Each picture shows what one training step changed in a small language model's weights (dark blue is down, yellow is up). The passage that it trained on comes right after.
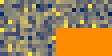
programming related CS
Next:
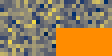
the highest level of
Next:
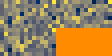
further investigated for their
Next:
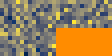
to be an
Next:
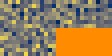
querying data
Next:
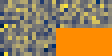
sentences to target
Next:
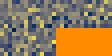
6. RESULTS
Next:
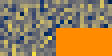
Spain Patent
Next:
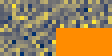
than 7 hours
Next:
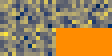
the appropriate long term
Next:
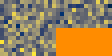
outside the reference
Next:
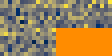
systems already in
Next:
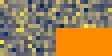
be related to the
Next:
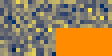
to the matched
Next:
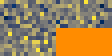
of natural resources;
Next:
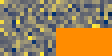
Y Y Lee
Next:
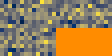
equity and
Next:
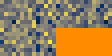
have the highest mean
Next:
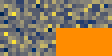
level is, so
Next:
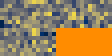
exchangers available
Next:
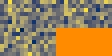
data* shows the
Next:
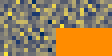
common reason why participants
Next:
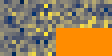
it is possible to
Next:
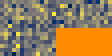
frequency modulation and
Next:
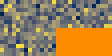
humans has decreased in
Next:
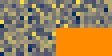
definitions of both
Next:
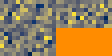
patients, especially under
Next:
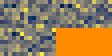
territorial criteria
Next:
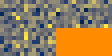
that is played
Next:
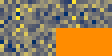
to IRI.
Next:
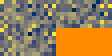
In all these cases
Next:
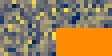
Emotional stress
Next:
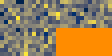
Adder is illustrated
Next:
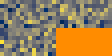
keeps the
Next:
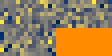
both Iran and
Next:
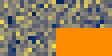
further work in relation
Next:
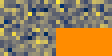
use of target
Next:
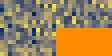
other hand in
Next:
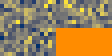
VE devices
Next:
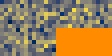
attraction and
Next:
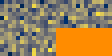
and broader knowledge and
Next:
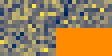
techniques. The active
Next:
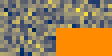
judgment as
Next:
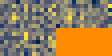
However, given that
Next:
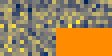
optimize employee performance
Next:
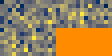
technology enabling efficient energy
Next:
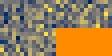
Rome in
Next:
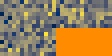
similar studies with a
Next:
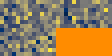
of inflammatory,
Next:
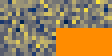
pollens and
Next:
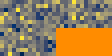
on the SoD
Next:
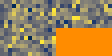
Proposed pulse
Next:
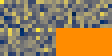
of three layers.
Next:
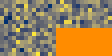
to facilitate the exchange
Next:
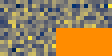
constraints. In the
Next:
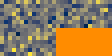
was introduced, involving
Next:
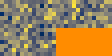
results which study on
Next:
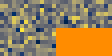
and NaOH but
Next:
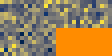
For SVM
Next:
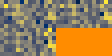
be one of the
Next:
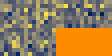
given challenge or problem
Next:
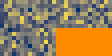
controlled signals are given
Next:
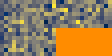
Results: In this
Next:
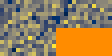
growth. In the
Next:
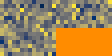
comment on other
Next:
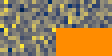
simulation of further improved
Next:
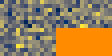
technical, commercial,
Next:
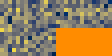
Materials used and
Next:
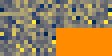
the most significant challenges
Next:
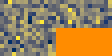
resulting clusters to
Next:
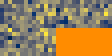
each column.
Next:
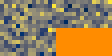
like a system of
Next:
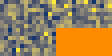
$$\Delta P
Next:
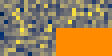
is designed to investigate
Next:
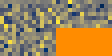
no impact on mental
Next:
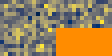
ratfish liver
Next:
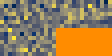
behaviour of heterogeneous
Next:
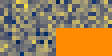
to gross
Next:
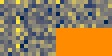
She was on
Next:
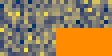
connected graph without loops
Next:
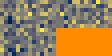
design and writing of
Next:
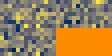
metabolism and
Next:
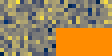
working condition when supported
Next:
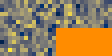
the main outputs of
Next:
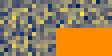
scheme promises low
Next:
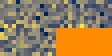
On the issue of
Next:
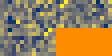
and the class variable
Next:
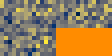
reuse, creation
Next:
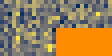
through electroporation
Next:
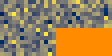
layer is to
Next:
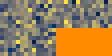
the Actor Model
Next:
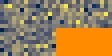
users can be treated
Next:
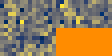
axis represents the number
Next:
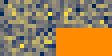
individuals are exposed to
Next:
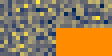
(Red River
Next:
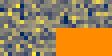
and some common fixed
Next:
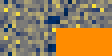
interests exist.
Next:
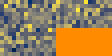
water as a
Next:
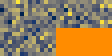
collected for 100 cases
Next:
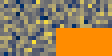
practical deployment of AI
